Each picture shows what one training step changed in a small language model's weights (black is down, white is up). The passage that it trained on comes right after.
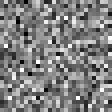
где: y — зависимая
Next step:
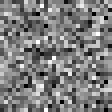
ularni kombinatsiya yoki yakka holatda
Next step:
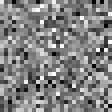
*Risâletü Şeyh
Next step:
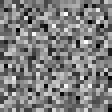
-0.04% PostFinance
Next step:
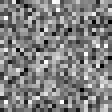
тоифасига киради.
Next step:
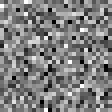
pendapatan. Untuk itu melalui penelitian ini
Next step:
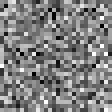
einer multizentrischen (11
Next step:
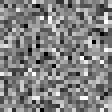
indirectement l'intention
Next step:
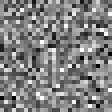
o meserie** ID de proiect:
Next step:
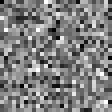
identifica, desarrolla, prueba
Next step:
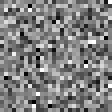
ampliado si se toman en cuenta las
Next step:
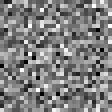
Среднюю Азию и
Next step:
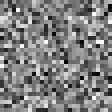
olarak finansal tablolar
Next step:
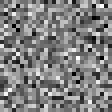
o'quvchi surunkali
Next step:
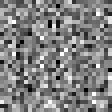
aholi farovonligi o'sishiga
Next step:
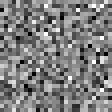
anglab, global jarayonlarga moslashish
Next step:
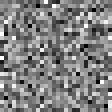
del siglo XIX y la conclusión
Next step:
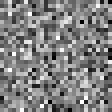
138 Mariana Gugeanu
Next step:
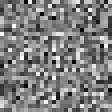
sides in regional and national
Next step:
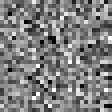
чітких критеріїв їх
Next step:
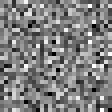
in hoofdlijnen In het
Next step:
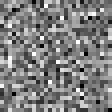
діяльності в галузі вищої
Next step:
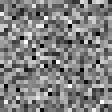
mano divina la pulió con tal
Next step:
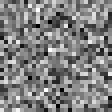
Journal of Lifestyle Medicine*,
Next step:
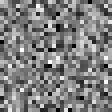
presente artigo procura rastrear como
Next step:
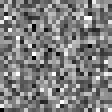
свойства стекол в системах
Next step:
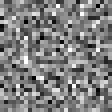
с помощью анализа
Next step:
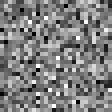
small chronotopes
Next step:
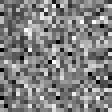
Analphabetismus in
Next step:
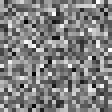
и анализировать полученные результаты,
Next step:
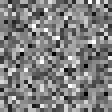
valores de referência de qualidade e valores de
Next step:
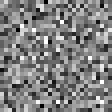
de bezoldiging van de leden
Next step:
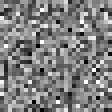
qay darajada uyg'unlashishi mumkin?
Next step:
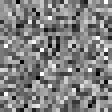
Tarogong, dan MTs
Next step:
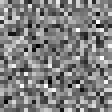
yansımasıdır, devlet
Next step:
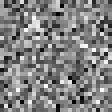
de contingence. Elle se
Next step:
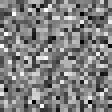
tutun chiqarardi. Turli mexanizm
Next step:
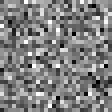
sie exakt jene Aspekte
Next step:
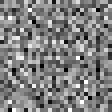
a construção de uma governança
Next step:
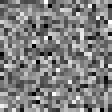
tinglovchilarning ijodiy va
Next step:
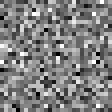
su continuidad y escalabilidad. Los
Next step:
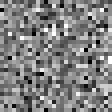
bo'lib, ularning ijtimoiy kelib
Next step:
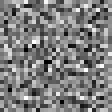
риск осложнённого
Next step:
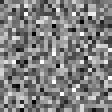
изменения сообщество людей,
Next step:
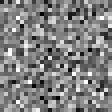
inshootga ta‘sirini
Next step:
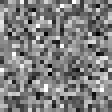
confrontée à la violence
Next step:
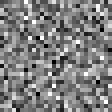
que trabalhar para mantê-la.
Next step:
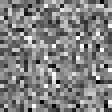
e’tiborini qaratish davir
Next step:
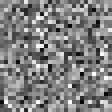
It is substantiated that such
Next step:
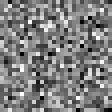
joriy etish shuningdek, mamlakatda zamonaviy
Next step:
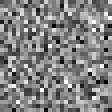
bo'lgan mutaxassislarni
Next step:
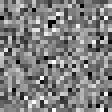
Begitu juga pada kategori peran
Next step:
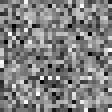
Alydus calcaratus
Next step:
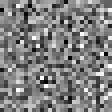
CLT, aprovada pelo
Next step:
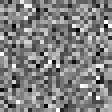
gefordert incl. einer
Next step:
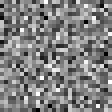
de Estudos da Religião*,
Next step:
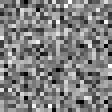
मैं यह बता
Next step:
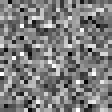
mamlakatda bolalar maktabga 7 yoshdan
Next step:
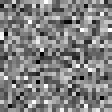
eso es que cuando un profesor a
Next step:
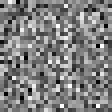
de observador y científico del sujeto
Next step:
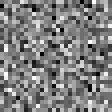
штучного інтелекту для
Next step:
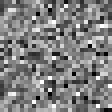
ko'chma ma'noda
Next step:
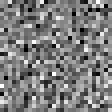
действию тока, которому
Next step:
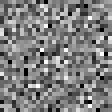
y espiritual. En la
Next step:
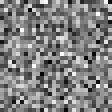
de reconhecimento e sentimento de
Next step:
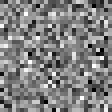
Plantas Alimentícias Não
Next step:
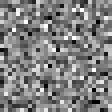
muhiti o'quvchilarning kognitiv
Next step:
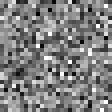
o nome da escola para manchar
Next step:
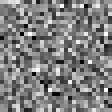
qilinishi orasidagi t vaqtni
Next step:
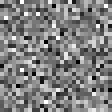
bu xaridor uchun tovarni
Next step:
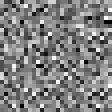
modificava no tempo e no espaço.
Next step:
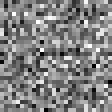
y lo que quiso decir)
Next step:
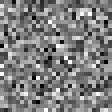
императрица Екатерина II
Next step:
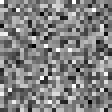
Görüldüğü üzere bir
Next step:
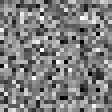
filho, ou condições de recursos tecnológicos
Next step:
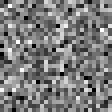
№ 54 в городе Нитва
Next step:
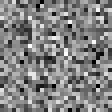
INNOVATSION USULLARI
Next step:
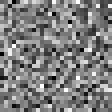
в китайские компании.
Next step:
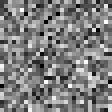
la valeur qualitative de l'étude
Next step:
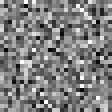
entre les différentes entités
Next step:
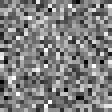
olish; - xodimlarning bo'sh
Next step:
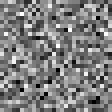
Soliq xizmati organlarida joriy etilgan
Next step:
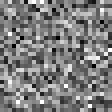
обучения. Ключевые слова: мир,
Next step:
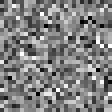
ilmiy jihatdan dolzarbdir.
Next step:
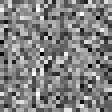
no modernismo e característicos daquele
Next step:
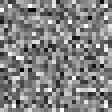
ней появляются предложения с
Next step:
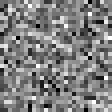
von Grossfater* (Новые
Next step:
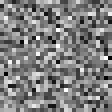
ситуациях может быть
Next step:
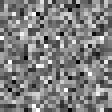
omdat er nogal wat
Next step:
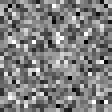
incluyen el gopipol que se
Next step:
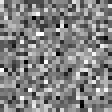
роботи сучасних українських
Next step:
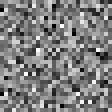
ebook, LUTHFI
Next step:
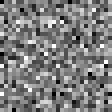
texto escrito por Mainländer
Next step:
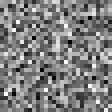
контроль за соблюдением,
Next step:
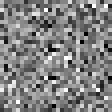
منجر می‌شوند.
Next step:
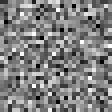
papéis equiparáveis aos de
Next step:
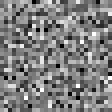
от общественных наук, средства
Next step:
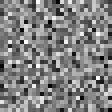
Mitral valve surgery in
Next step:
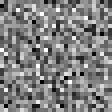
da televisão brasileira. Certa
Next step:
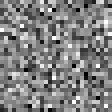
Bu maqollar ham o‘zbek
